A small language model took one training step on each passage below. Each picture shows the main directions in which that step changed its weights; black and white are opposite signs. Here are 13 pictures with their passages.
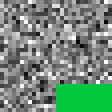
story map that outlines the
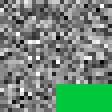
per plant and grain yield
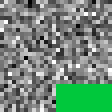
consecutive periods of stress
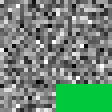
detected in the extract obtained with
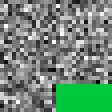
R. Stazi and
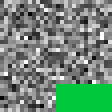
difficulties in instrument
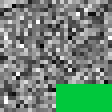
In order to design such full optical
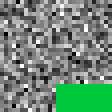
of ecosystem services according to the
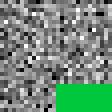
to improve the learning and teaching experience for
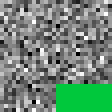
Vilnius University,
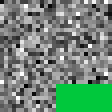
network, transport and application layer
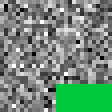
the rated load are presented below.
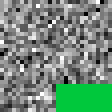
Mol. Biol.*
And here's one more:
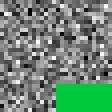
Social media channels When
